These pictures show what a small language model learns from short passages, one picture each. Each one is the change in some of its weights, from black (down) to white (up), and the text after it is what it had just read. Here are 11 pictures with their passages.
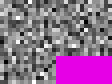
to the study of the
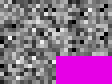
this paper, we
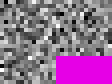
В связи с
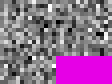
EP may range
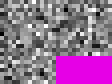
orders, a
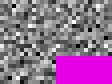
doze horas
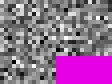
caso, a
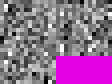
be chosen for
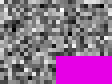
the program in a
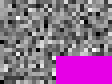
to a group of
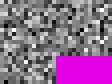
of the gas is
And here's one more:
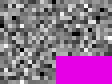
redução mais
